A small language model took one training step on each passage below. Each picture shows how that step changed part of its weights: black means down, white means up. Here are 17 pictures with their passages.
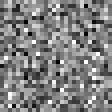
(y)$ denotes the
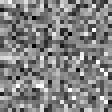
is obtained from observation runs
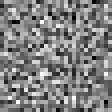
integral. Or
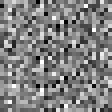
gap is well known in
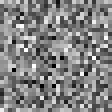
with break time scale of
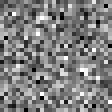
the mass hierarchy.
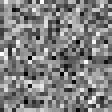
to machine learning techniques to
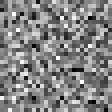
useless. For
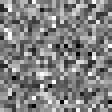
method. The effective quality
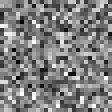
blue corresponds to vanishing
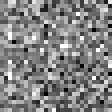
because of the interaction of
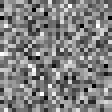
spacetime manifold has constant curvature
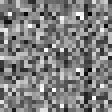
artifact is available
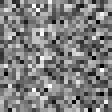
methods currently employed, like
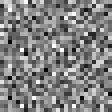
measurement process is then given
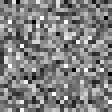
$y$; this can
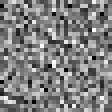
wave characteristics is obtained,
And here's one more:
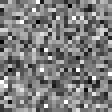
more evolved objects at
